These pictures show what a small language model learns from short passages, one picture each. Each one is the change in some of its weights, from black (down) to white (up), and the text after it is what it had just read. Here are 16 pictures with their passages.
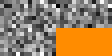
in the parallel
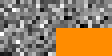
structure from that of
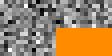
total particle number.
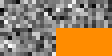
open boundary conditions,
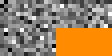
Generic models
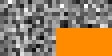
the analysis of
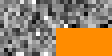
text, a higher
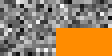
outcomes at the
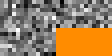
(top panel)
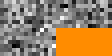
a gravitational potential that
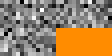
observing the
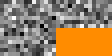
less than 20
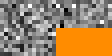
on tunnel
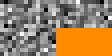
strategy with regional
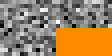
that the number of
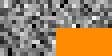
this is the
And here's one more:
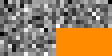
are assumed to follow
